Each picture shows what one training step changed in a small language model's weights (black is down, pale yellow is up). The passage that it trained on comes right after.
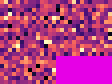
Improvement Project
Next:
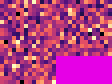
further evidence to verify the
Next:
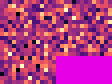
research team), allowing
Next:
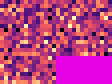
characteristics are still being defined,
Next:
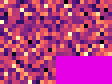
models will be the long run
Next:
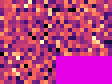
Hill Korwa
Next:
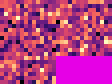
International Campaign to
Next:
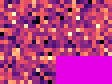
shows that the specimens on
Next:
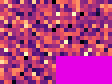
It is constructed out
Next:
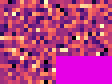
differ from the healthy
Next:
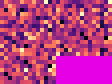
neurodevelopmental changes
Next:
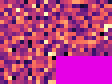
lock the stable
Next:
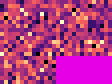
conducted in Kutum
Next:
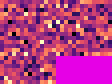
characterized by a wind speed
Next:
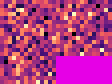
was distorted and
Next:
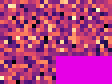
the strongest predictor of
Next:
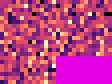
не оказывает
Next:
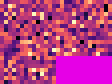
of maps, in the
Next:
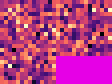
teachers or parents who
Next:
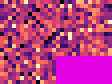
which has been considered to be
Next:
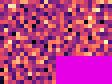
the CESSDA
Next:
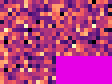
school, her mother
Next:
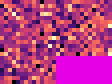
expected to see the connection
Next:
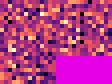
crucial in shaping
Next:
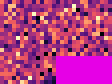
in science programs and in
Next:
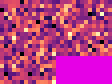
project to translate the
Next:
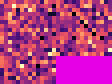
supply, facing with
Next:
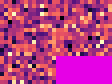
limited zone compared with
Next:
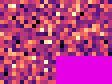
the need to carry out
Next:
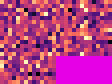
code or hiding it
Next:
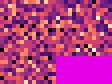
to be exploited. A
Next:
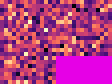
work. (After a
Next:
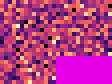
and its durability,
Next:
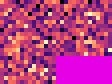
levels of experience in students,
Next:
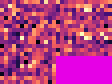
to avoid performing a
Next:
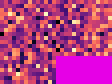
thought that women would go
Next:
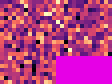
much faster rate indicating
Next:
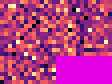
the arm as well.
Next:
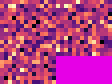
the waves are
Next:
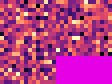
loyalty programs is
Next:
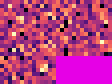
natural gas consumption, the following
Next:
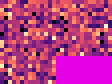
publishers and
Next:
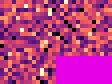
Hierarchy of
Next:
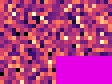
in measuring the influence of
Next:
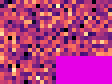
insights into molecular
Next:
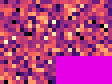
ID, the system
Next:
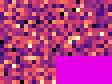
and aims to secure
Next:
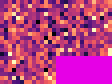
inserted into the
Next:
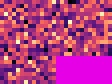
within 15 minutes. All
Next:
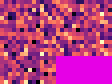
для нього
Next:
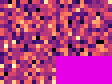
order to advance the
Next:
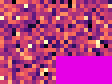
Frequencies of internal
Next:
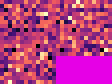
given beneath)
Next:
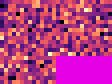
support policy and funding
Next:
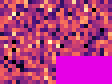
a predetermined
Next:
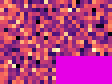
military applications,
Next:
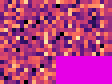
and enriched ϕ
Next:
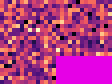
and a circuit training program
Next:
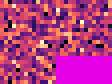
[1]. The question of
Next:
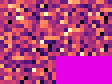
cultural and historical context of
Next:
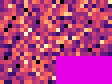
each other, with correlation
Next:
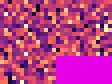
instruments. At the same
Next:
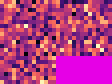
(type locality in
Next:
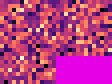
importance, forests are
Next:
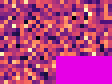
which “demolition
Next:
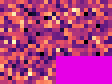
next phase will involve
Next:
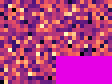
on CFX96 detection
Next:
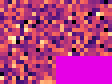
and the limited research exploring
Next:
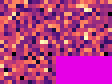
a mechanism for boosting
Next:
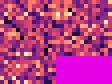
patient (20%) was
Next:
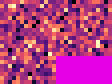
the organs of
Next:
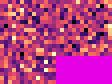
are engaged to implement the
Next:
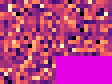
material may be armor
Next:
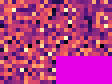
Notes: The community
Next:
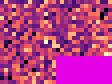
sought answers
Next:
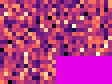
land resources. Furthermore, each
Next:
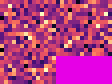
by focusing on topics
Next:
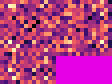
the information is described only in
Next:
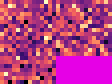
bunu anlaya
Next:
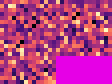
the uncertainty value of the
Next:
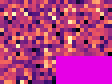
interview schedules for data
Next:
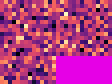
comment or commit is
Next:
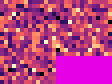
a straightforward
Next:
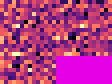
and morality, but as
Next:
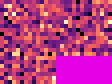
necessary to assume that
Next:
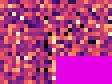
chronic kidney
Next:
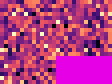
questions related to the accuracy or
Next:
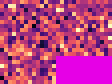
the only one-dof
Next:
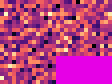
calibration and quality control
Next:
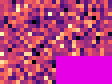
9 - Tumen
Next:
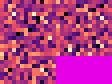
in a wide range of
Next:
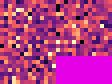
were items where three out
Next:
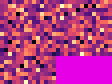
research questions: - i.
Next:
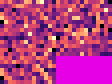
Austria The
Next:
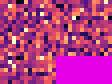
model and data shown in Figure
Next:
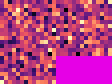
learners to produce a meaningful
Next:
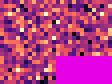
left blank if a reference
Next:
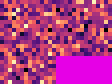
they discovered the
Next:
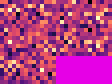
efficiency of detection in the proposed
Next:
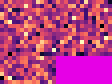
Aiba, Y.;
